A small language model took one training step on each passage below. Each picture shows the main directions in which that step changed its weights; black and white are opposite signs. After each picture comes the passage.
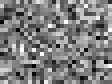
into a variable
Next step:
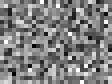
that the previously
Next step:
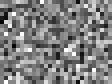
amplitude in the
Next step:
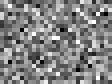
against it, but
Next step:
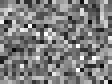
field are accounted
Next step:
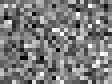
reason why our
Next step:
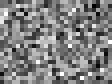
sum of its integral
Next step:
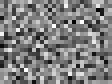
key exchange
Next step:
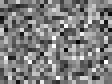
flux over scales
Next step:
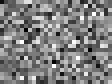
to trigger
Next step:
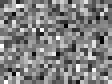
source using the
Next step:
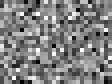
of magnetic fields to
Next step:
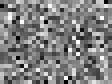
loud fraction \\
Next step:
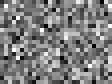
'96 conference
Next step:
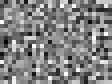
as a function of
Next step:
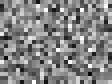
for the technical
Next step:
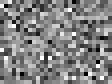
a simple matter of
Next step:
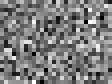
below. The
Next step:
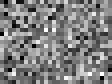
of Fig.
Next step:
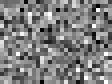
chain and each
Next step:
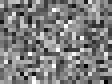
process of DM
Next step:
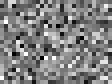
Introducing the
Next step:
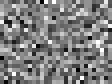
In addition, the
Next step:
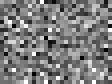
In the case
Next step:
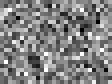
stable space-time
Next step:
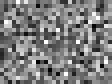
interacting only with
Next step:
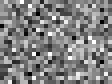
lag would be
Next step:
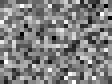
conditions, in
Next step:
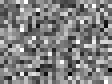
combination of two
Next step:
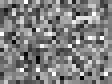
be employed to
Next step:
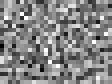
us to introduce an
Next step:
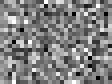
\kappa D
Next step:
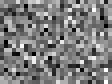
fields is derived.
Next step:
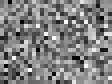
standard deviation of
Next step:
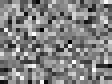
we will get a
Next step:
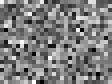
the data. The
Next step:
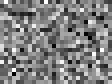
use A.
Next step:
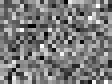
origin requires having
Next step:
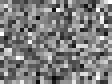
an equation for the
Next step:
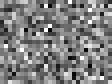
by Yu
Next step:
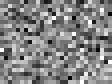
a conformal
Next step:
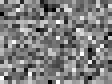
when feasibility
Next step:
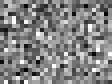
\omega} =
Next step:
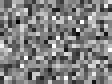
and ratings
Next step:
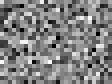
quantum output. The
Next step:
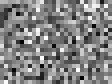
functions to the
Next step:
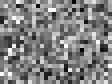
algebraic description
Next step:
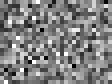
we have assumed that
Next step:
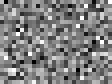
performed in mini
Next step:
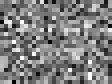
In all cases
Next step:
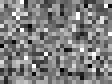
Gradient flow
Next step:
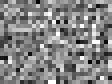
transform and when it
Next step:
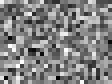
the structure of the
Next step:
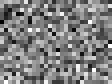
from the action
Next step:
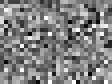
representations of
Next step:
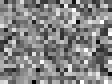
For these very central
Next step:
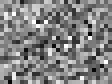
rescaling the
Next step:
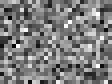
obtain information that can
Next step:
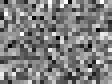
occur as quantum fluctuations
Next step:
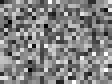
plot the dependence of
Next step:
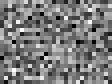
while the average
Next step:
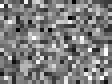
circuit for
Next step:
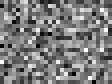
for Fe {\sc
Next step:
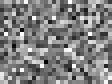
work was in
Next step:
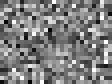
figure is a
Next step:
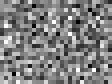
that the exclusion
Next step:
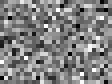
dispersions play
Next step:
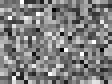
et al.
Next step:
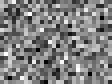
the metric perturbations
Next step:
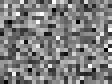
where the first term
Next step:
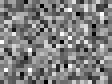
The scalar electric
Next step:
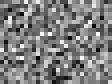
are given for the
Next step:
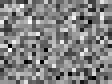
in principle, time
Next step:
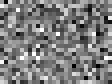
Cra 7
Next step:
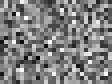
sensitive to
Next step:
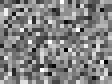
understanding and
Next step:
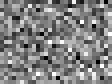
least $1 -
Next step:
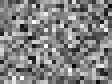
of the real part
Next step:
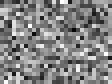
caused by the
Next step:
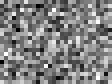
selected the sources for
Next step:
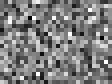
we end up with
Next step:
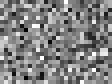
minimizes the sum
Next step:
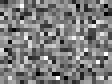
entropy $H$,
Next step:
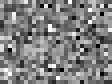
by using data from
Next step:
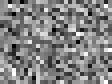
5 nm thin
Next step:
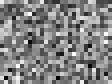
the dependence of the
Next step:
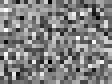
well as the pair
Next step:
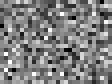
used in the literature
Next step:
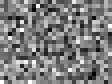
requires delicate
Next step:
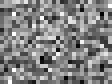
rate followed by
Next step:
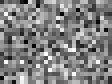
$\Delta f$
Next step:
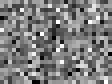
function of proper time
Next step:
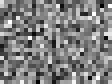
product forms the
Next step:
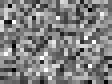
but required the use
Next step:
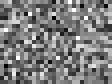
as the indices
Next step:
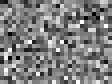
the SEM
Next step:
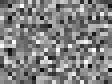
network, data rate
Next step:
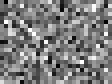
This situation is
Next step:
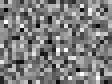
regression model and
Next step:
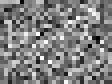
information on the impact
